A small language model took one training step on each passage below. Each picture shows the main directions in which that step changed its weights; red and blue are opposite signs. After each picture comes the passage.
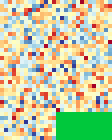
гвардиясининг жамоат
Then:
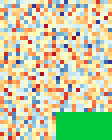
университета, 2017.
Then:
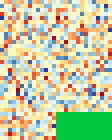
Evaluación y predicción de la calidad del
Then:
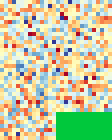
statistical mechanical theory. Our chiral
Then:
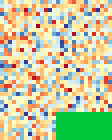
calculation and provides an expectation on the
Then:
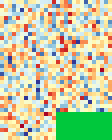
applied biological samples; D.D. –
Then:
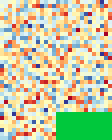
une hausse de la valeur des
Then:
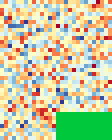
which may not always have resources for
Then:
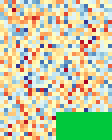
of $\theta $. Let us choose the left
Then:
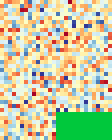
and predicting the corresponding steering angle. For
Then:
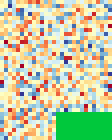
practical analytical procedure developed on the basis of
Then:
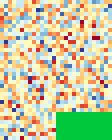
profits net of taxes. At this
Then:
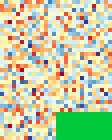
allowing for post-decision evidence
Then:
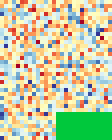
away unwanted Fresnel
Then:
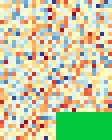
kurabilme kapasitesi
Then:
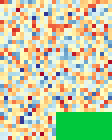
very few precessions are seen in
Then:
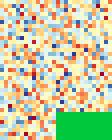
the demand in the field of marketing and product
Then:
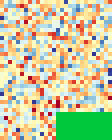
systems in Europe, which is gratifying and
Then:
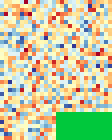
strength of evidence. Under a correct model
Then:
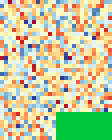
In this technique, a Clang
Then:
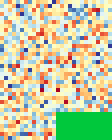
renewable energy and ecosystem
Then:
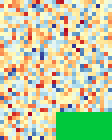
: for a magnetic field obliquity of
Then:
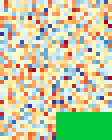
be noted that while the German sample is
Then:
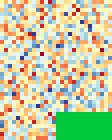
form deformation of the solution. This is discussed at
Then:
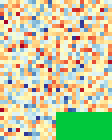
in developing interventions for behavior change, the
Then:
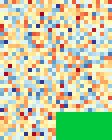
section we review briefly a few
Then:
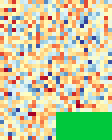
Model}\label{themodel} The
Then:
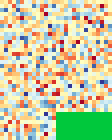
activity data is that the relevancy of the
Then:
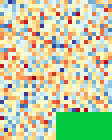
son voleibol (2,0%),
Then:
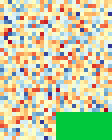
dogs harbour a missense
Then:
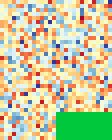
The laser is amplified with a
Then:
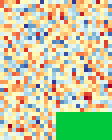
produção mais condizentes com a
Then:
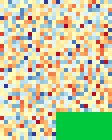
and on the ground [12]. The factors that
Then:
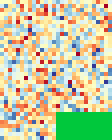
methods of simulation we've already
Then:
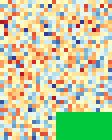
DiGA-Begleitung an
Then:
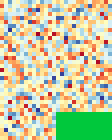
while using of recycled (SCC)
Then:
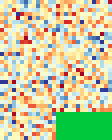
be a rank-3 third order
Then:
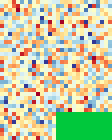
increasing sizes (from left to right):
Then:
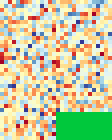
k-pop e inicialmente veio
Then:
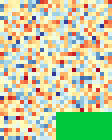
the reviewer books and recommended
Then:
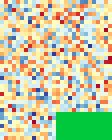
ratio becomes very close to 1, while in
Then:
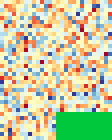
R. Run-time evaluation of
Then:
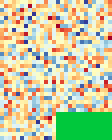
Rule Base} The standardized rule base
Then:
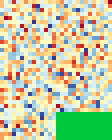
the maintenance process and improved the
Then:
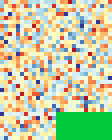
yo'lga qo'yilgan
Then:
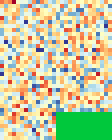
when generating a new project. To start,
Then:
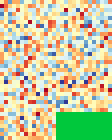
regulation in improving symptoms and quality
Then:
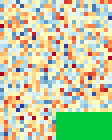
and Nanoscience - MC2,
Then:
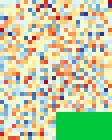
or nucleus deposited inside the
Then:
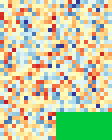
temperature 17 respectively. Such an assessment is
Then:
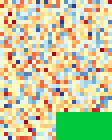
size and active mass The detector sensitivity
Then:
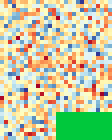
SW directed and extending up to
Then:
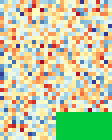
different variations. 1.00-1.06
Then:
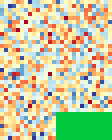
evolution of corporate financial reporting
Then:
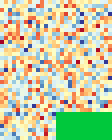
scalars in the representations ${\bf 2}_{\pm
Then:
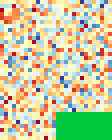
requirements for maintaining the optimal alloy
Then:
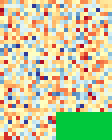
variation A surge in AMA
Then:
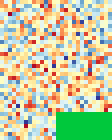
useful insight into the mechanisms
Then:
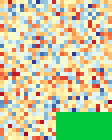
Technology, Warsaw, Poland
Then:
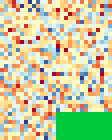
foydalanamiz. Chizmada
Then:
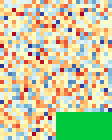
166 Наманганская
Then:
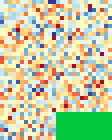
+ \text{ for bosons}$$
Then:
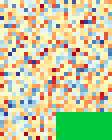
and the nominal control \( u_c
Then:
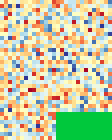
but sometimes can be life threatening
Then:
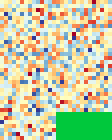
Єфремова К.В.,
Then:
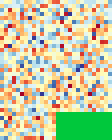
Pollution will persist for tens of
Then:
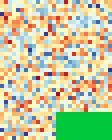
Hydraulic gradient
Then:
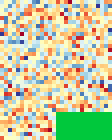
Asia (Starý and
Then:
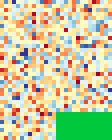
with ties to (e.g.) three
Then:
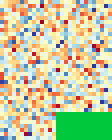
[111] direction. The mechanism for
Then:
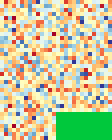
tayyorlasa ularda
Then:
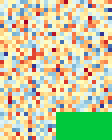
\) fold improvement in relative
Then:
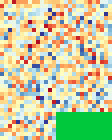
the entanglement wedge becomes
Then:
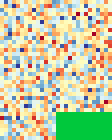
ta'mirlash yoki buzish
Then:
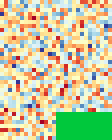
comparison to the bulk value of 21.836
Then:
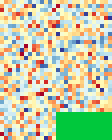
mainly focused on three aspects such as
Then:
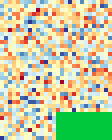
challenge (Tiwari and
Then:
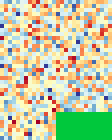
show $St$-dependency as $Fr
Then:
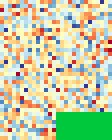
macro-économiques. - Le
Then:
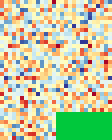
oscillating modes are obtained which vanish
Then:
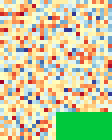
but also new meanings associated with words they have
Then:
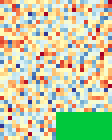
now think that is how a fine architect needs
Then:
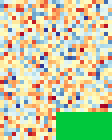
as the predictive value of cross-sectional,
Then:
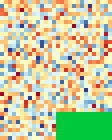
one, we get \begin{equation}
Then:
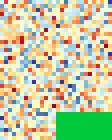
focus is: Need for a means of
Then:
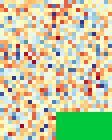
for vertices with $n\leq 10$ are
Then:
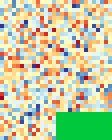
the planetesimals moved in the
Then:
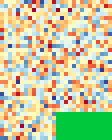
динамик шароитида
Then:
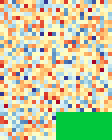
Ma'mun Universiteti NTM
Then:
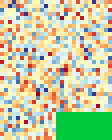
to a total integrated luminosity of
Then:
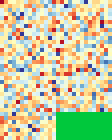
підходи до публічного
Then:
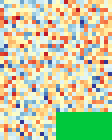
generally are grafted onto a
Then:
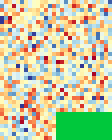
tirbandlik mavjudligini
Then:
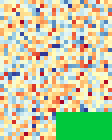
all renders them merely toothless
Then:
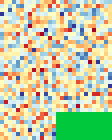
Genauto Carvalho de França
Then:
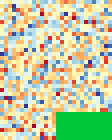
Esprits Nomades*,
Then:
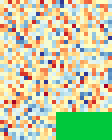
widths and peak positions of these
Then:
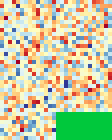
accuracy, precision, LOD and
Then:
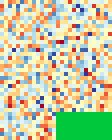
through Sieve No. 30 and mixed
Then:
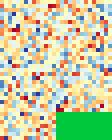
into a quantum well.\cite{Mor}
